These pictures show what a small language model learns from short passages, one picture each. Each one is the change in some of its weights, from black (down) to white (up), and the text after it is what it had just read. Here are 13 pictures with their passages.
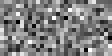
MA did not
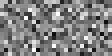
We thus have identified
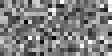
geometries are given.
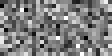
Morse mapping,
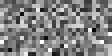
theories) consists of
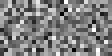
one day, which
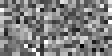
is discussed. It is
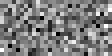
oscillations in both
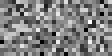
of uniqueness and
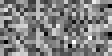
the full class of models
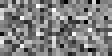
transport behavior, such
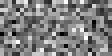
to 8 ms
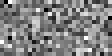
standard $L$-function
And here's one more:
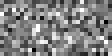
This paper contains an
